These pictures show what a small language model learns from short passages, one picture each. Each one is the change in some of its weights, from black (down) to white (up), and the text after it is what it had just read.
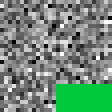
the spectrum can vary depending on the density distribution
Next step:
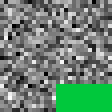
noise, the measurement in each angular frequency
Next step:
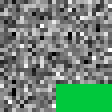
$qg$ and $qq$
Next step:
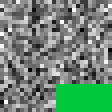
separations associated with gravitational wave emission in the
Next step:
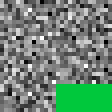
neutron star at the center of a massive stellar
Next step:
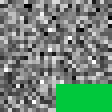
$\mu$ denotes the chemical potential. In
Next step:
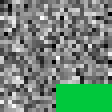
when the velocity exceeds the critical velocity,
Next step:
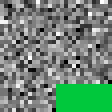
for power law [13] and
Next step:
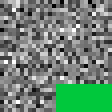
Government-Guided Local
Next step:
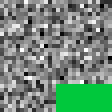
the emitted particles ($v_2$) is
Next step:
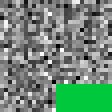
respectively for the mutual distance between the
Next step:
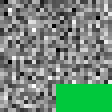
region when light is incident onto the materials with
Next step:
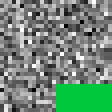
matter can be described nicely in terms
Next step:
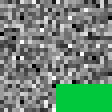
the large number of KK modes on the
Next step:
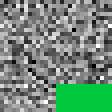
models converge to this \CII \
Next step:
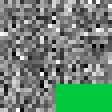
values of the Coulomb pseudopotential
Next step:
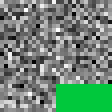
uniform field in the umbrae.
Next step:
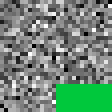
shown in Figures 2 and 3. The
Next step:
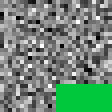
interface layer by Fe, and at a different
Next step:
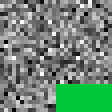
a variable medium: an experimental study on the
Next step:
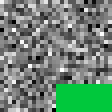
the value of $\mx$ relative to
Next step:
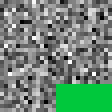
this motion will be neglected relative to the much
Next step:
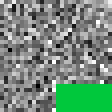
$h$. Note that the requirement that
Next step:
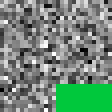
environment, it can selectively adapt its
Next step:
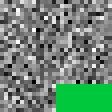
would expect the symmetry algebra of the
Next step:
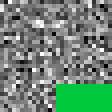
Asymptotic Expansion} We start
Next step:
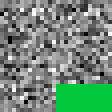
support that the unidirectional modulation
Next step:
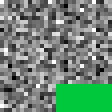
necessary resources and support from experts to develop
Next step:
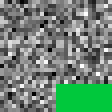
with the absence of ghosts,
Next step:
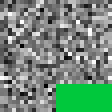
due to binary motion and not, for
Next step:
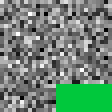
a data stream to the monitoring PC
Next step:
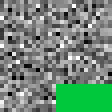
form many solitary pattern trains due
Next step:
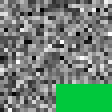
chirality operator. Therefore, we have to
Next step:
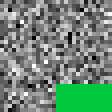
the distribution $G(\omega,M)$
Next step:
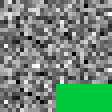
0, class 1, class 2, and
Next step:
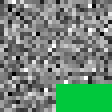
Using the same error estimation procedure as above,
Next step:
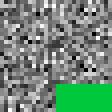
the reservoir, ${k}_{r}$ is
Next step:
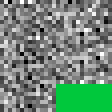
of the relativistic experiment depends, therefore,
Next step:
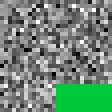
a match to the IR catalogs within
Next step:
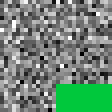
Comparison of the ordered distributions of quantum states
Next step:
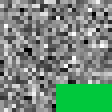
it becomes imperative to develop a method
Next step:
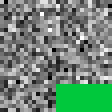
by a photomask, overcoming
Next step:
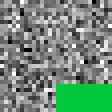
answer this question in terms of the two components
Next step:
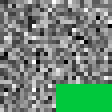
redshift binning (comparing with
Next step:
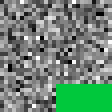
hard to count instructions accurately. In
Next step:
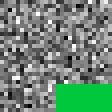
water: The green solid lines in Figs.
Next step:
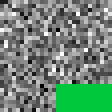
the city which experience maximum flow of
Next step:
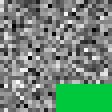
prediction result of one image using programmable
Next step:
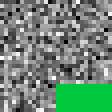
d long R~UMi observational signal
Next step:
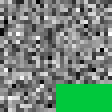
are relaxed, we find that our search
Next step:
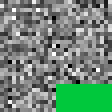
with online communities. Overall, our
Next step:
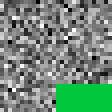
immersive applications particularly challenging due to the
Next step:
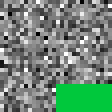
Ciudad Universitaria,
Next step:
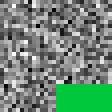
equations of motion of 4D supergravity and
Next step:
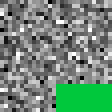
discuss user experiences and future
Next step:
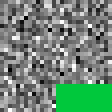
opinions, contrarians on
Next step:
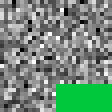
p^2 + i\varepsilon$ in
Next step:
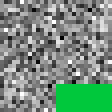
field lines become elongated near the
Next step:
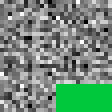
a much smaller scale and longing only through
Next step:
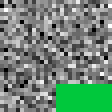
conjecture that some low-momentum part
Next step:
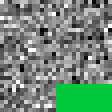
controlling the hardware components via edge
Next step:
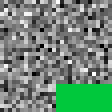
the delay will also be higher and vice
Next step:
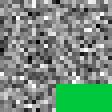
latter method is based on the precise calculations for
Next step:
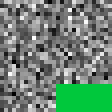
nucleon effective mass, i.e.,
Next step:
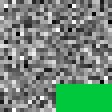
Imaging Atmospheric Cherenkov
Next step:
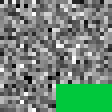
spin ``crisis''. While it
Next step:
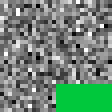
loss denoted as the mean square error
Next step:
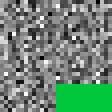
[Eu/Fe] directly leads to
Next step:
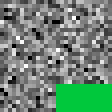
DESY (Germany),
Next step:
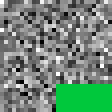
[20]. Any corrections for
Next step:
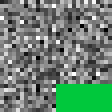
Glasgow, has carried out the
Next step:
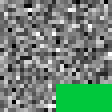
thus its spectrum is contained in the
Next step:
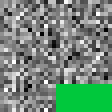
a coherent understanding of the universal quantities, such
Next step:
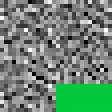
\begin{itemize} \item
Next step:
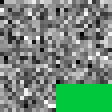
to water-fill over the combined interference and
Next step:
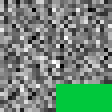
IEEE/CVF Conference on Computer
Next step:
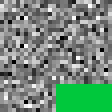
certain basis function is selected only alone, is
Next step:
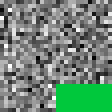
here because we assume the frequency spacing of the
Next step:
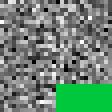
a transient chaotic set in
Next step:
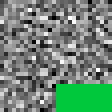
into its $\cM= Im
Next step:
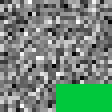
as familiar, dynamic, and
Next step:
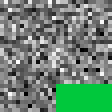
analog output from the transverse SQUID
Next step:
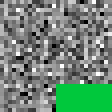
simple model that accounts for background in a
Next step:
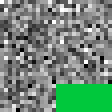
escape probability for Ly$\beta$ is
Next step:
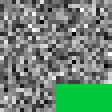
allows to get a reliable estimate of the
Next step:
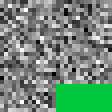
nonlinear {\it PDEs}
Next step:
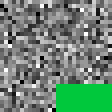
even allows to reach a D80 of ~
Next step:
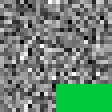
Gen 3x8 slots.
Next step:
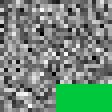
the condensate do not agree. At three
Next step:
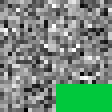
%Another interesting observation here is that
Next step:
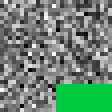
(almost) linear levels which furthermore
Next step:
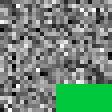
electrons scaled to 4.0 GeV and
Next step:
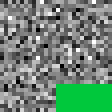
the initial conditions. For two-dimensional systems
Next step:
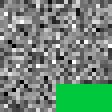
that we are seeing separate kinematic components
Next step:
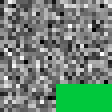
removed from the store. A random subset
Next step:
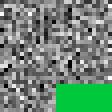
dimensionless parameter $h$, according to modern
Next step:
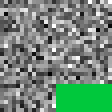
provides the best EnKF estimate of the
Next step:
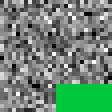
method for the validation section but there is some
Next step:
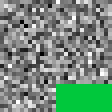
simulations. This comparison verifies the reconstruction algorithms
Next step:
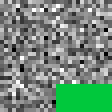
impurities, mixtures with many components
